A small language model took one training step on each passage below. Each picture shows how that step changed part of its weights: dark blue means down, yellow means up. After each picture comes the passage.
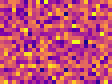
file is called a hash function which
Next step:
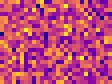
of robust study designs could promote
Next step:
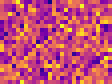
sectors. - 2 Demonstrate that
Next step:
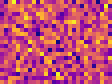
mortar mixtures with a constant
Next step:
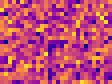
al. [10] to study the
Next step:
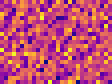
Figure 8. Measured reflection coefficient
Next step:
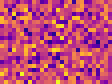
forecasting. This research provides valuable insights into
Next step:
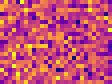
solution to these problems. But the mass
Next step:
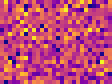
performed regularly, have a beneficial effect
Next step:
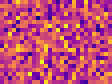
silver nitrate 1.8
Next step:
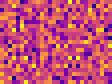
for registration of an OTC medicine should
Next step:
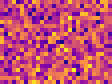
to standard N3C protocols³.
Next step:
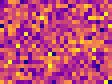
later series of autobiographical
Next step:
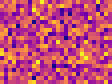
quality of standards and inclusive representation in the
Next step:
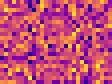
its potential for societal changes Hanna
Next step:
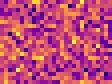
U.S. dollars
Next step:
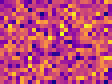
not bind our hearts with
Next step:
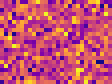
factor. (3) Cancer specific
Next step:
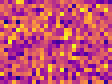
band," *IEEE Transactions on
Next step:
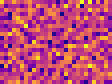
performed gravity loading analysis. So
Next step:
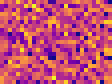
Plan IMC Innovation Management Committee ORD Open
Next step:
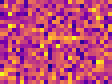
from Oman. Figure 1 visualizes
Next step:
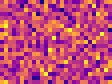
the single copy of the Kerr
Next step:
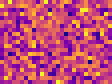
AM Legend: 6 -
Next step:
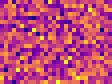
polynomials* relative to an
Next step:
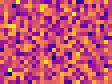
outcomes for ZV exposed human
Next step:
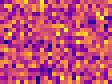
the applied coating. -
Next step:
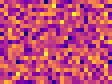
maximal sphincter contraction
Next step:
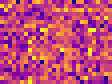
setting. As part of the program,
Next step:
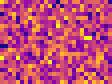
This combination can be implemented with conventional
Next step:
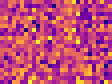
research (Prasetyo,
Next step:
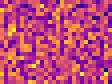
transcription outreach in the
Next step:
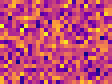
of clinical relevance. However, studies involving
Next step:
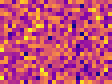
from the LEXEP. A
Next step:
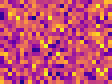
the heart electrical activity with the
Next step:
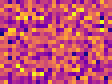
volumetric flask, added
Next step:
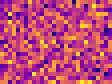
with means of 1.03 and
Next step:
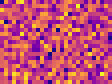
impact on the shift in the environmental parameters
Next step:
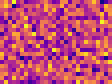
non-zero dissipative
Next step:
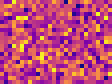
of usefulness for characterization (77%
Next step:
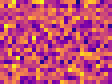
size* 1. Introduction Potato
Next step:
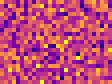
a tracking module. Based on experiences with
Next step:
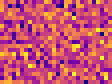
ownership where major conservation measures can be
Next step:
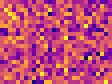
Addressing this gap is crucial to
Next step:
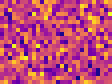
is conducted. A 3-dimensional
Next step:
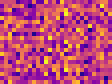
expected for a long time, but only
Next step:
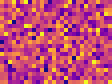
of Ukraine are systemic and should be
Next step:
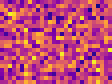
cloud as an unordered set
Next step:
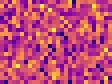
and the composite are listed in Table
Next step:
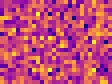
example may be the North Atlantic
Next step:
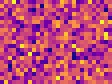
parenting cause the delinquent
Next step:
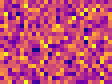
the current water governance models will drive a
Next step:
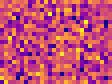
page, under the RSL indicator
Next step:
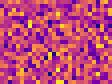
is more, we offered a series of
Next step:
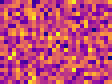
infrastructure like AWS,
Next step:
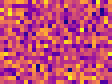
above, there are many important tourist
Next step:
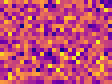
treatment all had no significant outcome on treatment
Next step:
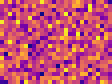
graduates), *Foreign
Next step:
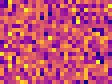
management strategies not only altered
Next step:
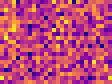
to complete combustion. In fact,
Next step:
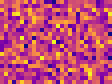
with thin UDFG/PDMS
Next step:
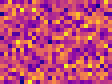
highlighting that the Backstepping technique
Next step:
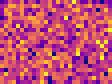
by design the whole lifecycle
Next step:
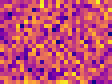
with 2.8 mm cell size with
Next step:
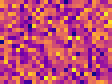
earthquake [6],
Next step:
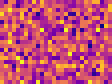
constitution places education as a concurrent
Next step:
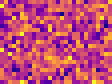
by transplantation of
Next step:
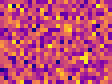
in ergs for two different
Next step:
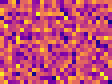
which was aimed at defining the procedure
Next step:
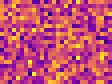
was to evaluate the effect of
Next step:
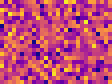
belong, what we represents, what does
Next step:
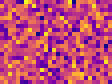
and Electronics Engineers.
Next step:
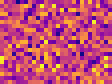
382 tronic circuits that
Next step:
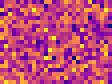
not unique to tyre
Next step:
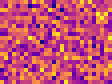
researcher may not be happy with the
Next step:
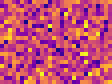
problem is that, in the conditions of
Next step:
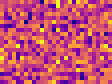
Capturing - Purification and
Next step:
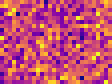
that there is an influence between the green
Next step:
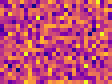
development agencies on how they can support
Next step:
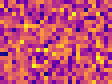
Oldenburg). 6.
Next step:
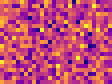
The official objective was to encourage and
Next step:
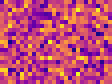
parameres subapically
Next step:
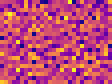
Abbreviations ACH Air
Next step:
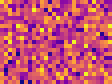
adopted from Chi et al.,
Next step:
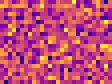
of Smartphones in
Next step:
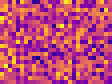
when seeking to understand a set of
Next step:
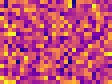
and WHO) considers use of
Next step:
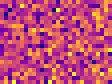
that regression adjustment (RA)
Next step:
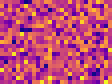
health services, preventive programs,
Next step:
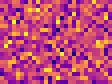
on/off Toggle Type
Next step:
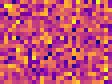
inequality. The term gender focuses on
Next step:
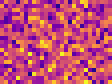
application of the provisions of Articles
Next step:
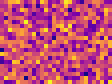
case when the patient is suffering from
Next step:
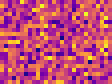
Apart from the references, they
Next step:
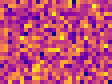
and are roughly 24
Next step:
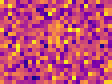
of sense objects. In support of
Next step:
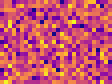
with alkaline hydrogen peroxide
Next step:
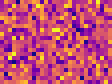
characteristics and local rural dynamics is
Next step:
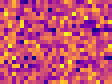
Hungary ORCID
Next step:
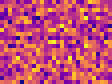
GR-regulated proteins,
